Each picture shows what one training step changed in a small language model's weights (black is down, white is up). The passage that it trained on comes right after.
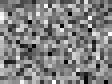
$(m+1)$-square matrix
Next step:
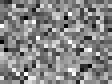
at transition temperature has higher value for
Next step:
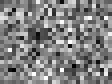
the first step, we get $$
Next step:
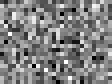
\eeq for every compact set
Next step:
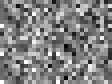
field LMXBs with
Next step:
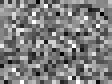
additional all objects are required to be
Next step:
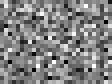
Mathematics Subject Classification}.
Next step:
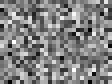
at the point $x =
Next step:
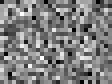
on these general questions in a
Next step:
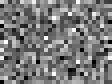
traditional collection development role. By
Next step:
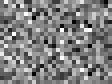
determine the onset of the bulk
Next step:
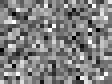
Then the following are equivalent:
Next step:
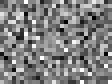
we can linearize the vector field
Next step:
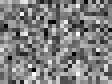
reveal about the roles of
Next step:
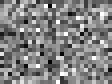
be used subsequently to show the
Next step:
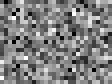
\, {\partial\over\partial
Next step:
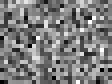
since it builds an efficient
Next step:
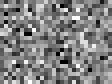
\cite{dirac}, the
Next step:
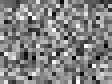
of $Q^n$ the
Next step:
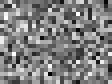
used in the direct analog of
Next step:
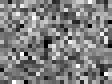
perform for the acoustic scattering problem
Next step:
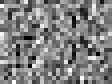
by \begin{eqnarray*}
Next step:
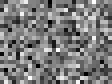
study the early behavior starting from a
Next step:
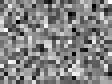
with the same multiplicity.
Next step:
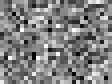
parameters $l=|\ln
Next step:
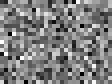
set (which generates the product system
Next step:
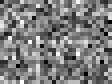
discrimination power of QCD jets
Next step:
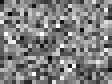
which has the smallest admissible valency
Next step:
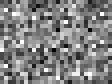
help, one easily computes,
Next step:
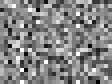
has an antiderivative.}
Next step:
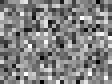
described that the secondary sequence
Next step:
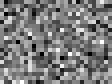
({\em indegree}) of
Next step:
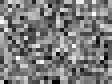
b^3$ makes immediate
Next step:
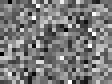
[{\citenamefont {Parashar}\
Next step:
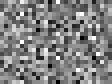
proposed by Matulis and
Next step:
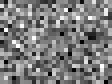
of hypergraphs, extends the
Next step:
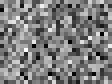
The paper is organized as
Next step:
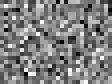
\hat{H}= \nonumber
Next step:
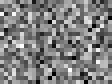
and (2), the imaginary
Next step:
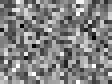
analysis of a Laplace-type
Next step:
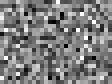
small tails with respect to
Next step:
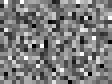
superconductors since they will reproduce
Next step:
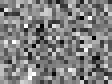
Such a product is a matrix of
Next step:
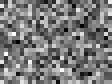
of the origin, but of course
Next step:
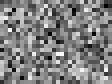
the shape of the ground truth
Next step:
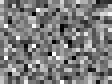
lines. Then at sufficiently low
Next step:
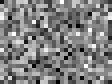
institution for its support,
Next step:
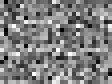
length (i.e.
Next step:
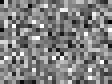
likely to be >22.2
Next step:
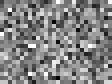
all values of $\ell$
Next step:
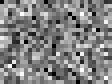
on the observed large-scale distribution
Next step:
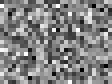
by $I_k$. For
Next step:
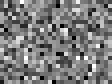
top pair production signatures in various
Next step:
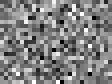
integral equations (Bremer et
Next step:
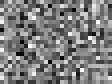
\rightarrow +\infty$ as
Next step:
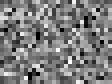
the channel. It is important to
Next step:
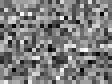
refractive lens with an
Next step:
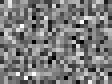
between two different ferromagnetic phases
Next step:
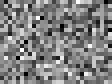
heat flux $Q \approx
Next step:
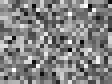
the RDM had been proposed in
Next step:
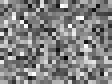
of $\mathbb{P}$ and
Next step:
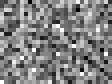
a SA in a frequency band
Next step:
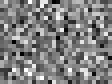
in-plane Young’s moduli
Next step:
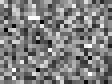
and $\A$ is its three
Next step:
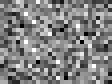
of graphite-like components by
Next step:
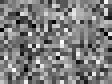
arrival of the waves at the
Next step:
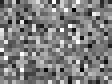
zonal jet on an otherwise
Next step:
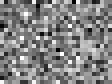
{B}oltzmann equation
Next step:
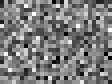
of LFPO but still
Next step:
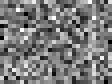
studies have addressed the accuracy issue
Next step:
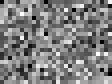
on both the fractional variation ($\triangle
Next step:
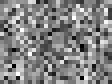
and the MV model are the
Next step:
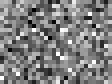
value is in better agreement with the
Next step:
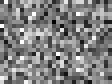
planned Space GW detectors
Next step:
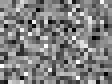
consid\'erer un
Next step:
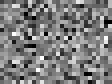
usually appears as the diffusion coefficient in
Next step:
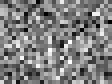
principal correction is the withdrawal
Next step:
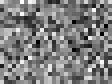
structures may be seen as the extreme
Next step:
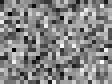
which is the high localization of
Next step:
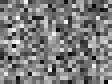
to fix the problem, we can
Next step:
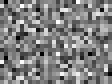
voxels. Next, the
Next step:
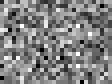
through the construction of multidimensional Monte
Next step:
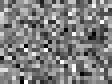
Cauchy-Schwarz inequality, \[
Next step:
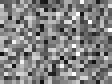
we just saw that the
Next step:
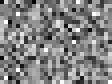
x_n$ for each
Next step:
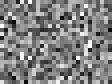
of Q1D SE system
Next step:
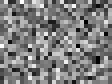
$Z$ decays, and
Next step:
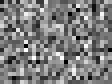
(SW) topological transformation.
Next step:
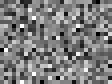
is an irreducible $*$-representation of
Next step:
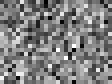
4, with the initial value of
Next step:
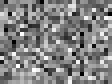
is trivial. Now we divide
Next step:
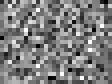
with describing certain steps to be carried
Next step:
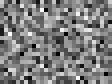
some unfriendly users
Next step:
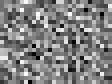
but comparatively large second stage
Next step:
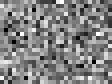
for large loads. %
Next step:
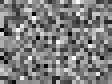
major arterials averaged
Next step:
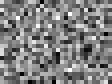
at early times. Later the
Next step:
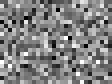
To estimate the systematic error from the
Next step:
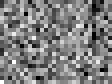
a function of energy, and a
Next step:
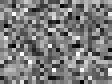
case of skip-free processes
